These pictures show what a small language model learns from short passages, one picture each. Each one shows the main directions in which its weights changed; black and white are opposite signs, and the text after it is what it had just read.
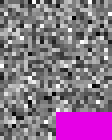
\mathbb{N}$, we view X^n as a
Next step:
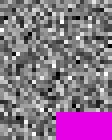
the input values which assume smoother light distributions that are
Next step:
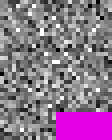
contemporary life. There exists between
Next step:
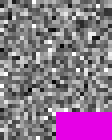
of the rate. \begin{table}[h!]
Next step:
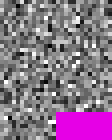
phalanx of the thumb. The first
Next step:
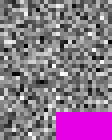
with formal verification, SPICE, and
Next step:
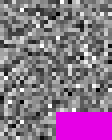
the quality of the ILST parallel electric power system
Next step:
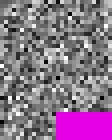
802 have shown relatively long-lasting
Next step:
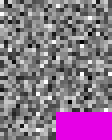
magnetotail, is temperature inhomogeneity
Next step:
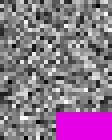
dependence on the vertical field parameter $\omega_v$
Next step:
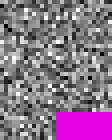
- physical therapy, balneo-,
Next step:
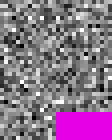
leads to the publication of an article is still
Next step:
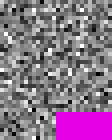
a challenging undertaking given the structure of the
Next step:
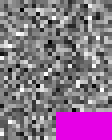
the error on the determination of the magnetic
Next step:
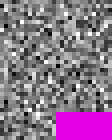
of an excited atom A in presence of an
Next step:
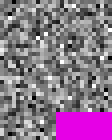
science white paper for Astro2010.
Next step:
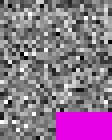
Jedlička 1968** The
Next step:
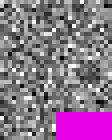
order optimization algorithms that are used in deep learning.
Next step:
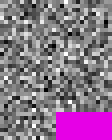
on the observation and the associated ephemeris are
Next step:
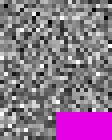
let the agent drive on a simulated scenario with
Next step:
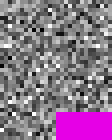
factor $S(q) \sim 1$ at
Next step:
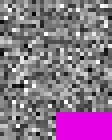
an interpretation of a subset of the TEI
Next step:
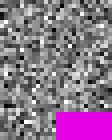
selection of emission angles (Fourier-plane
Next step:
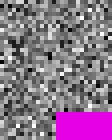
LEARNING LOOPS IN
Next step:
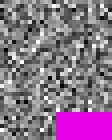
core self-evaluations as a partial mediator between
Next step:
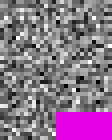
the glass production stains the glass
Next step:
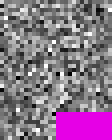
transfers, which often enables one to extract
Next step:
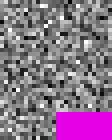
teacher training in the field of inclusive
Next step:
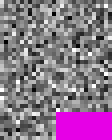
This is an interesting example of a case in which the
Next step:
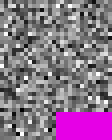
due to the natural heat convection at the
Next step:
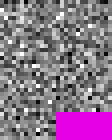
people realized the potential of mesoporous
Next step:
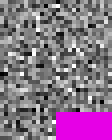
exploring the physiological influence of external
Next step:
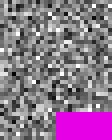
\int e^{i\tilde{{\bf
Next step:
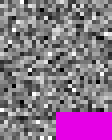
which agrees with the Standard Model
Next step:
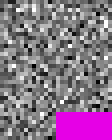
on EEG spectrums across the subjects within a
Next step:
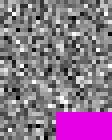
remagnetization behavior is reminiscent of
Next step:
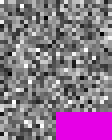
Sources and Original Contributions The
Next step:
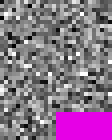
control signal i_{sq}^* is:
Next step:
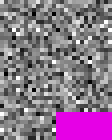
different datasets of different size. Our findings show a
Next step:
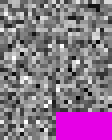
easily fabricated, and having good
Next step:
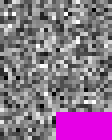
model to describe matter at high density, which was
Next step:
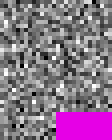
were corrected. The one deviation from the original I
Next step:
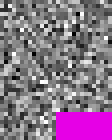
scenario. To overcome such disadvantage, gain
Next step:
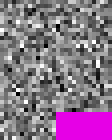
restrict inclusion of transferrable skills in
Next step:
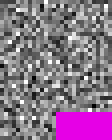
versions and compare the GPU performance in
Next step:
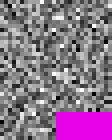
wave function depends only on the hyper-radius
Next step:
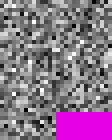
2018; Shahid-ul-Islam
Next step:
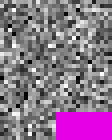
that, given any QC-LDPC block
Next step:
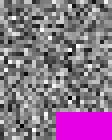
jams. Delays are a direct measure of
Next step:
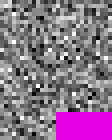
derivative must transform as $D \to
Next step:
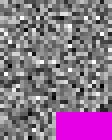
has been built and has demonstrated required performances with
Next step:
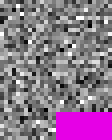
flexible pipelines of the
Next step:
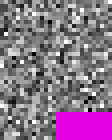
bony and or cartilaginous
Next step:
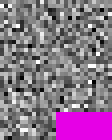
great help for developing the students' productive
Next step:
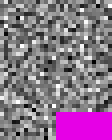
competitive reasons'* and this could
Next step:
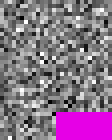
indicate the arbitrary nature of some of its
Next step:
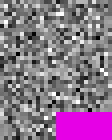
knowledge and reading affected mastery of math
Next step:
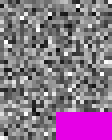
to be captured much more quickly than with point
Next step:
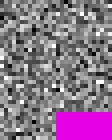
medium, and micro enterprises
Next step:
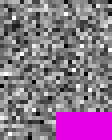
of ovarian masses as benign and
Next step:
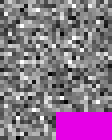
our approach, that the value of the gap,
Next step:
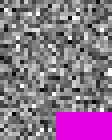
level of $p < 0.05$ is used.
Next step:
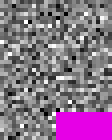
single-qubit gates. In this case the
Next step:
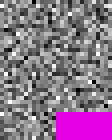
states of the system and \begin{equation}
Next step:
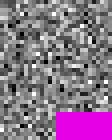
4. Results and discussion 4.1.
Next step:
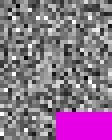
entire independent variables are statistically significant at all level of
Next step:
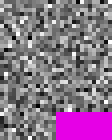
value. This causes the cost of debt
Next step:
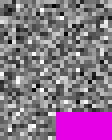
a major non communicable disease (NCD)
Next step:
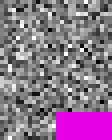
goals (SDGs) that approach directly to
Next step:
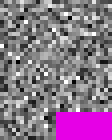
is friendly to Clym but an
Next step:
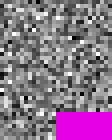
\square (Fig. 3). While the
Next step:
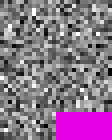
improvement of academic success in children and even
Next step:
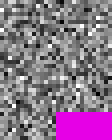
77 species divided between 65 62 and
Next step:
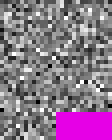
Health Survey (WAACHS)
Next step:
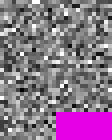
a novelty, beyond the said
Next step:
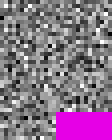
parts cancel in the sum, leaving
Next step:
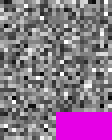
data Supplementary data to this article can be
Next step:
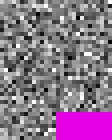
people from other institution to come and advice,
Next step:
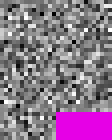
information retrieval, negotiation,
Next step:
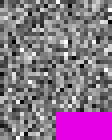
of noncommutative Yang-Mills theory
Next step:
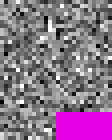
in a circular lens located in the center
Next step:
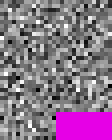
10 Earth mass case. For a 10 Earth mass
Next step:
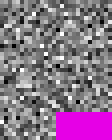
also the cells in the Von Brunn's
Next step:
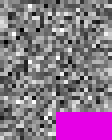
be extracted, it is important to acknowledge
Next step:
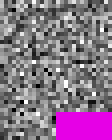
benchmark instances, we give the results for
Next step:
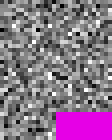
in transport work and energy consumption is attributed to
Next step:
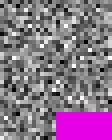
Eq. (9). Therefore one has to investigate this
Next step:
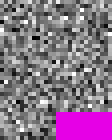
write here in standard dimensionless units with
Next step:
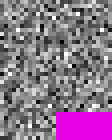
fit of the Fano resonance profile. A clear increase
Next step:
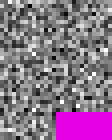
of economic output and was calculated using the most recent available value
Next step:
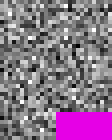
of the $m$-th element of SV for the
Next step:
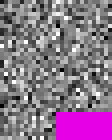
Keywords: construction and demolition
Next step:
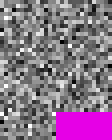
are commencing motion (at $\tau=0$)
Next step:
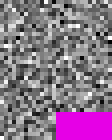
China. X. Huang, C.
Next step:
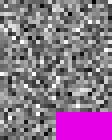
to the curator. A data scientist does not only
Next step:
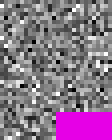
walls, lateral bracings and variation in
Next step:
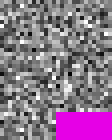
0, y'' \neq 0$). The user sets
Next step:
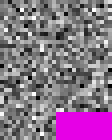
the hole's magnetic charge, the static response coefficient
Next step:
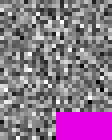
the number of chapters or sections of each used
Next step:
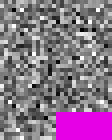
we discuss the parameter estimation for the detected
